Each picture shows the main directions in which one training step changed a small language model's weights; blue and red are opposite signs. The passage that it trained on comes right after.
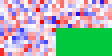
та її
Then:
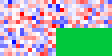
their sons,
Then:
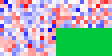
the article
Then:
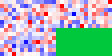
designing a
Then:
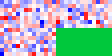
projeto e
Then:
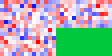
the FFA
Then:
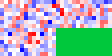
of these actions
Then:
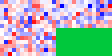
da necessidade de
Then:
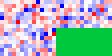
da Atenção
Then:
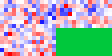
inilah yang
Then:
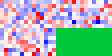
or stutter
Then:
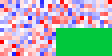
number shows higher
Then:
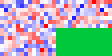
of other very important
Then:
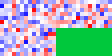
dried and
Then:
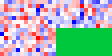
associations of four
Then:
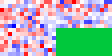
is increased the size
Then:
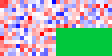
the same medical
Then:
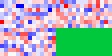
is either
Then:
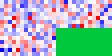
va tahlil
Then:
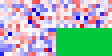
but also brings
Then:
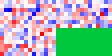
the careful
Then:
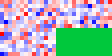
researchers during
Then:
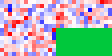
como a criação
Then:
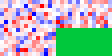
berish uchun
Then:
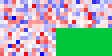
le v marini
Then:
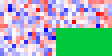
branch of
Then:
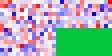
condition, and
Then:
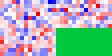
the emission of
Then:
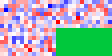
This study proposes
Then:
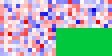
lassen sich
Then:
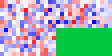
support and sharing
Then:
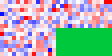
and comparative
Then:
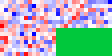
of communicative
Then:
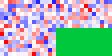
and my
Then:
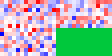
the literature review
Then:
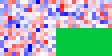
block diagram
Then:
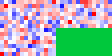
e na Figura
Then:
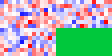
to equip
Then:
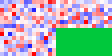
and the pH
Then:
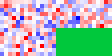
Some types
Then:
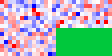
auf bearbeitet
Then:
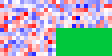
el s.
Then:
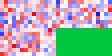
harmonics order
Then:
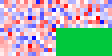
as simulações
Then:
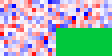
and the material used
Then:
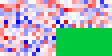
Bu yayın
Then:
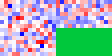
in that it
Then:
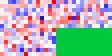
not as a
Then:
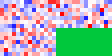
and the period
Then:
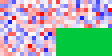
força de
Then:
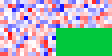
selected from the
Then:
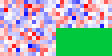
decrease of growth
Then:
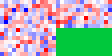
weave their
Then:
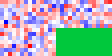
and lowest for
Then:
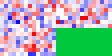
conexão com
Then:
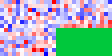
have cited this
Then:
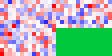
temáticas entre
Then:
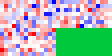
annual demand
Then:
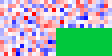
bilish uning
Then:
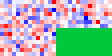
so far. No
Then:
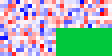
The results from the
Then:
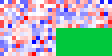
this tool, the
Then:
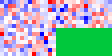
and acute
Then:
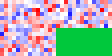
very little
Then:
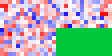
eight learners
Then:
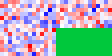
for approximations
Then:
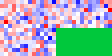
por delante
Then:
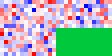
and the phase
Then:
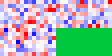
differed with
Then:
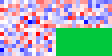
in the coming
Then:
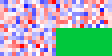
with Type 2
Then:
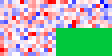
an urban
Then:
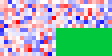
and Political
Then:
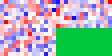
energy sources in
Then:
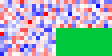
the late
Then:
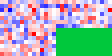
terrain. In
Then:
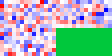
contractions during
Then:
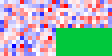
que los directores
